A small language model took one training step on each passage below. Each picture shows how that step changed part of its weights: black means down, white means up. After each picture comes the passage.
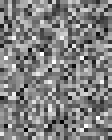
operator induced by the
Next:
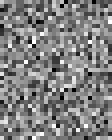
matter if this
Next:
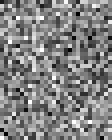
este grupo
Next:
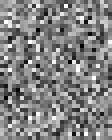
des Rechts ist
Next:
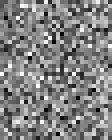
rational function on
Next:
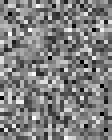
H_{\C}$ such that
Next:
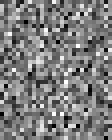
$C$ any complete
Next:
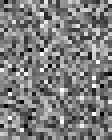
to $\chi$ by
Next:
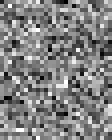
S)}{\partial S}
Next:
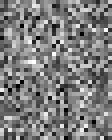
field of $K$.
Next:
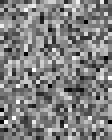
(also called
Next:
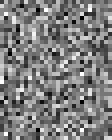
do tratamento com
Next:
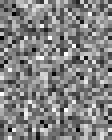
sus hijos.
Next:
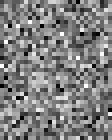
это даст
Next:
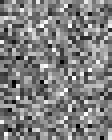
in België
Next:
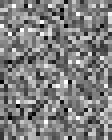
A non-negative
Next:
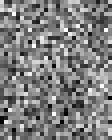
a ser adotada
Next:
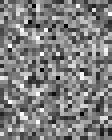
certain cases where
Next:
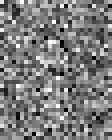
evil in the
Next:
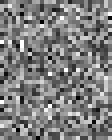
The condition does not
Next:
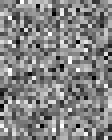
Otherwise let
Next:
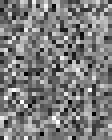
it is satisfied
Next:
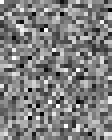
as the penalty
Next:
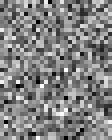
the semigroups
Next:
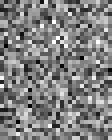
for $\alpha=0$
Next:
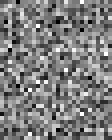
denote the set of
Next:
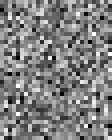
different, then a
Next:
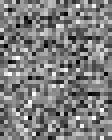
where the great
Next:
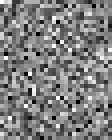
\rightarrow M$ be such
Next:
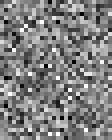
e críticas
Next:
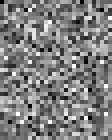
be decomposed into
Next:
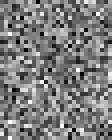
profissional na
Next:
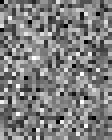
va iboralar,
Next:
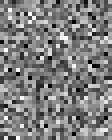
— ярим
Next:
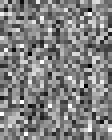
la autoría
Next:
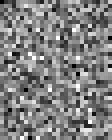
va davolashga
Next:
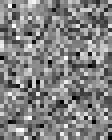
Gubkina 8}
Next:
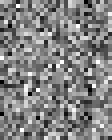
va yuqori
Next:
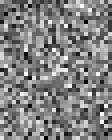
(iv) Apply
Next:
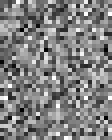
and Conflict:
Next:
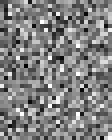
respondería al
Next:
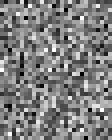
of an associative
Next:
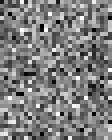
as a new pair
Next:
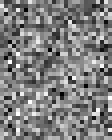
ouverts. -
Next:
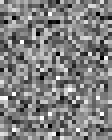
we define below:
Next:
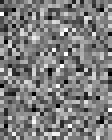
details about
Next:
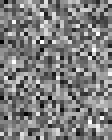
to define a normal
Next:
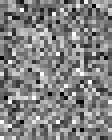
bir sonucu
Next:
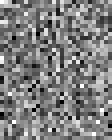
is known that
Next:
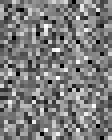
is probably not
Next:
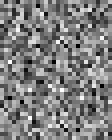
$\zeta$ can be
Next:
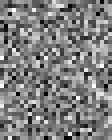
de receita e a
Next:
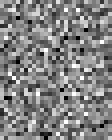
pour l'appui
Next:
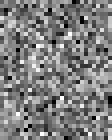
list of references
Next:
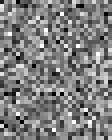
$3$ signs
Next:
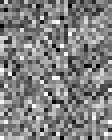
e.g. with
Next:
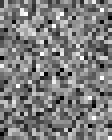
attractor, giving
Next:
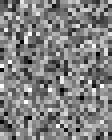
representation $\pi$ for
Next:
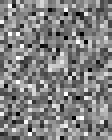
include measuring the
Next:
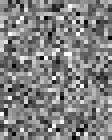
as required.
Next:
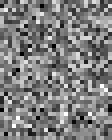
Figura 2:
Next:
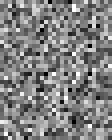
feasible set is
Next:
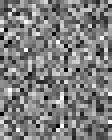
constant $C$ such
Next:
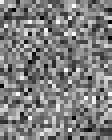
the generating series
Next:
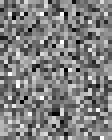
our method, since it
